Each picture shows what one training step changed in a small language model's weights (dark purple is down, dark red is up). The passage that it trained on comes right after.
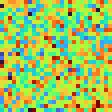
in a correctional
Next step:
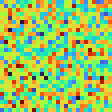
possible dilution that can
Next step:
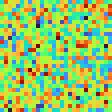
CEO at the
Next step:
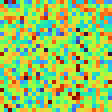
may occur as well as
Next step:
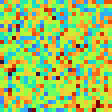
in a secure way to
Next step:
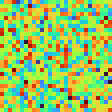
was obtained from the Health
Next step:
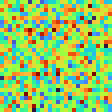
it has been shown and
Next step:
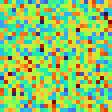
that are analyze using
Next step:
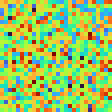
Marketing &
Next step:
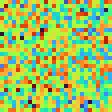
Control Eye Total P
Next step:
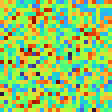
of the Farmers
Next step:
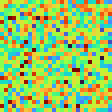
Symptoms reported
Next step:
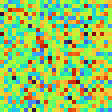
or herbivore
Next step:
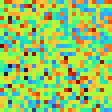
commercial and credit risk
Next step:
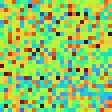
according to the mechanism proposed
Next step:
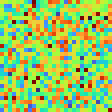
months from enrolment
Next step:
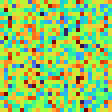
This research focused on developing
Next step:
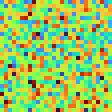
actively involved in finding a
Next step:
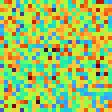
by the researcher.
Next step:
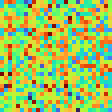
study investigated the prevalence and
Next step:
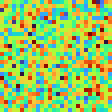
F. Lev¹
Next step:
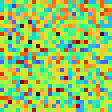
net moisture absorption amount
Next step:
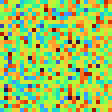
in the crystalline
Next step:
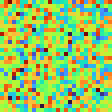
Sets and Systems*,
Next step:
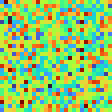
philosophy, such as
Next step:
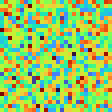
this device. It can
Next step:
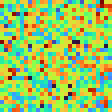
longum*, is able
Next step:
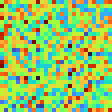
horizontal tube.
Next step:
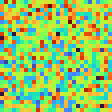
work (Clarke
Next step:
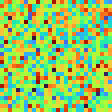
pipe wall;
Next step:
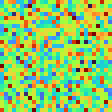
while there was a statistically
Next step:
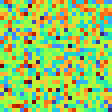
healthy individuals were given the
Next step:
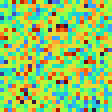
used absorbents in open
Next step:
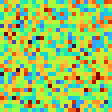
in any brand related search
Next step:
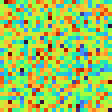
parameter settings. This investigation
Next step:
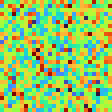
gauge length of
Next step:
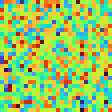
result of the examination by
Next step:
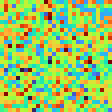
The content and structure of
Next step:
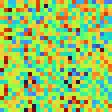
abovementioned research.
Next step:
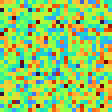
will enhance students’ learning
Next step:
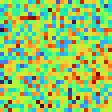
in all the experiments,
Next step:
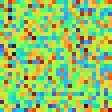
modeled by using
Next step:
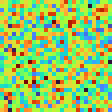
Exploring farmer
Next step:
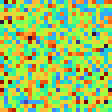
came to the conclusion:
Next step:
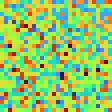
Nil Abstract
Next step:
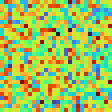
candidate process selection
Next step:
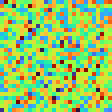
most common conditions in
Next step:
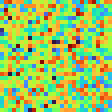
English vocabulary in a
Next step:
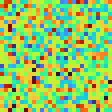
IMC International Medical
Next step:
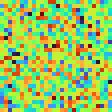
units (relu)
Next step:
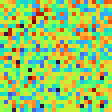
of the learners; and
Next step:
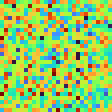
examined by statistical analysis done
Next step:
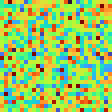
prospective teachers of English
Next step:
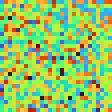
solar resource due to dynamic
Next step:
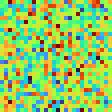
hospital in Belgium
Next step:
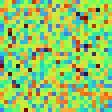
used for further studies was
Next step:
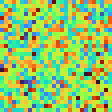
acceptable score for each
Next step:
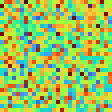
person. There will be
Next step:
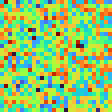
should be considered,
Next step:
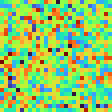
anchor nodes
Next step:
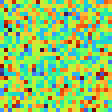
based on gender, place
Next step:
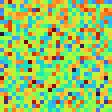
elderly subjects with higher
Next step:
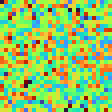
the two splines.
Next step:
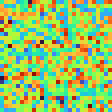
categorically states that the
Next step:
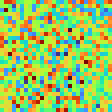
Plant characteristics of
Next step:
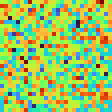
antiquity is a
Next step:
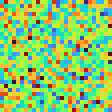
battery technology, which was
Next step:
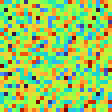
Spending too much time
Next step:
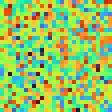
the specifics of the
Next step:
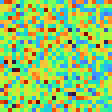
in Table I. Since
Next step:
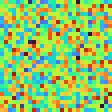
that has the potential to
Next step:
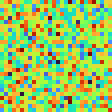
Researcher employed
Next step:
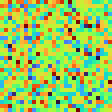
Calot triangle.
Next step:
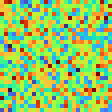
Dietz &
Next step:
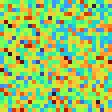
and a procedure to
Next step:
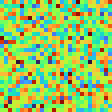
Qualitative results for
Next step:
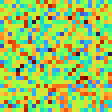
laboratory conditions, the powder
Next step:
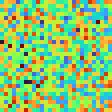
design and development of an
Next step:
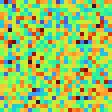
while transforming a product
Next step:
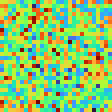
of Tapered
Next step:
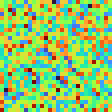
has a positive impact on
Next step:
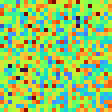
mortality rates and ease
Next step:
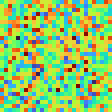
the statistical analysis and its
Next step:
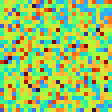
for safe data collection –
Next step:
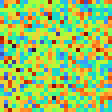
SNR). In this
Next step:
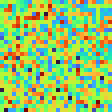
the participants stated that they
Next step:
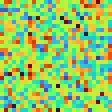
at SJTU
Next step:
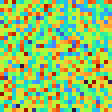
work through existing community networks
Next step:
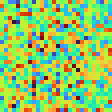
- Controller
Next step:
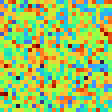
conformity with
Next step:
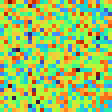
routes for recycling.
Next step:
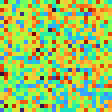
by the method described
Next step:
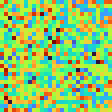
communication overhead cannot be
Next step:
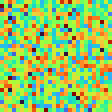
contested, and
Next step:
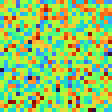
is one of the most
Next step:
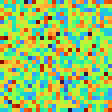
generate the gate
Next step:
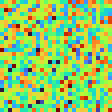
to find optimal location for
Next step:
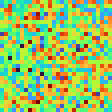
the best example of
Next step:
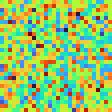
social media strategists,
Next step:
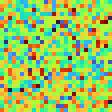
HT, dan
